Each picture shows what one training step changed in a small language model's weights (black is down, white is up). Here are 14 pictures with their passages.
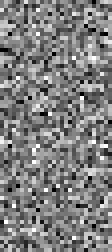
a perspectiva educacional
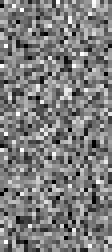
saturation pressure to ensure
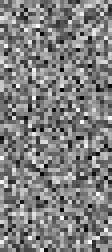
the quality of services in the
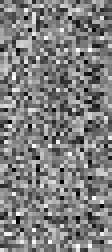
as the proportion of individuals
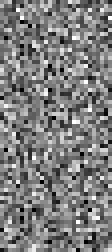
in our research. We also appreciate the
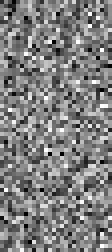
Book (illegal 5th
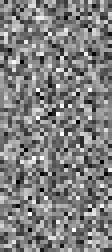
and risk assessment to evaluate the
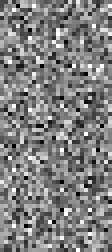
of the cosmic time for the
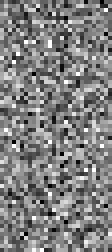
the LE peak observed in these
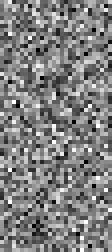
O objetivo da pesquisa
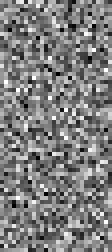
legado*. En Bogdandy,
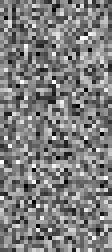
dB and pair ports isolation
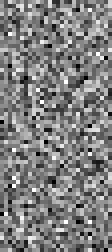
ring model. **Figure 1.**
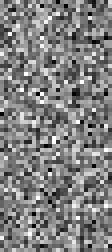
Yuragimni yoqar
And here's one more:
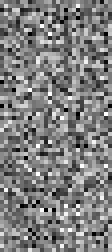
Madel RJ, Börger
